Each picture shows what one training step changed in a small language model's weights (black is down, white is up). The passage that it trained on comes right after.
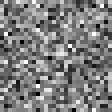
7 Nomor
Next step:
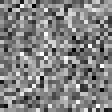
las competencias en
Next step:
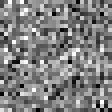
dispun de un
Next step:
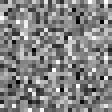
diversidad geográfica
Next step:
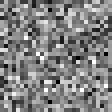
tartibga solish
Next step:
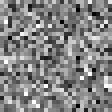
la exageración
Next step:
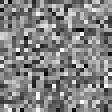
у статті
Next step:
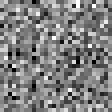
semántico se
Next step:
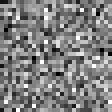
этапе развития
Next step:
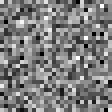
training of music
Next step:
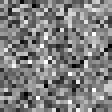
materiallarini yaratish
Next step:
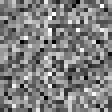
of quality of
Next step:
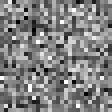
растений со
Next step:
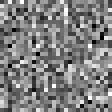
la instauración
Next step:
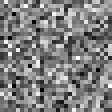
os alunos
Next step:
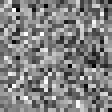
entre instrumentos para
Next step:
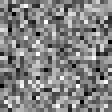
organismo e causando
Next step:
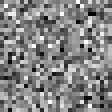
The study resulted
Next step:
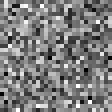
de continuar su
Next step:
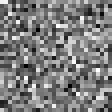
zamanda onu
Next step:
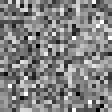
mezoni sifatida
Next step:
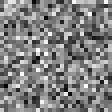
transferidas en las
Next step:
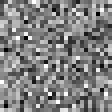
Angie S.
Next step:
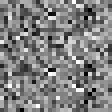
bilgi için
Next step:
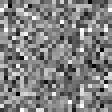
a Coordenação
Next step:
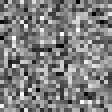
stron w prace
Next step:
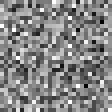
resultado de una
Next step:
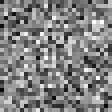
de textos, desde
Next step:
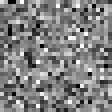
советский период
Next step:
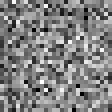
са циљем
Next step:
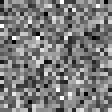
científica VEV
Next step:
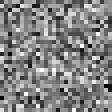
una estructuración
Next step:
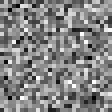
en los conflictos
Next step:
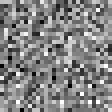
em um momento
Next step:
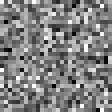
of the Republic
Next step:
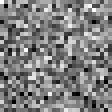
is determined by the
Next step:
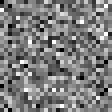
mentionnées dans
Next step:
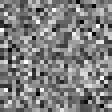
survey and
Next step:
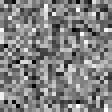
en we mogen
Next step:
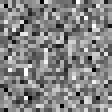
consigo el
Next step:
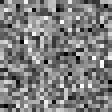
Pada Dinas
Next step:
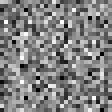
do objetivo desta secção
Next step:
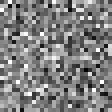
de dados de patentes
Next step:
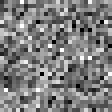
Trata-se de
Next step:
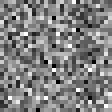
lobo mau
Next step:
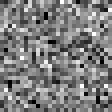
van leerlingen
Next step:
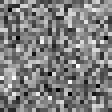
un punto de
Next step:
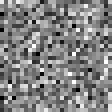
чи підтекст
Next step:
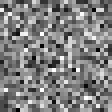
de Sousa
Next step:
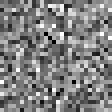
їх до
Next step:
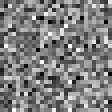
Эти части –
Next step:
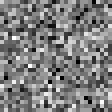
sanctity and
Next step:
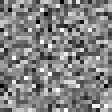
Día, el sistema
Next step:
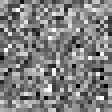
the impacts of
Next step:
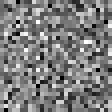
de hoy.
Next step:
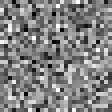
Bu, yugen
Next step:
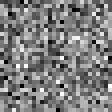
niveaux de
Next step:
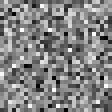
dos dados, após
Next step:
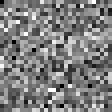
os ditames
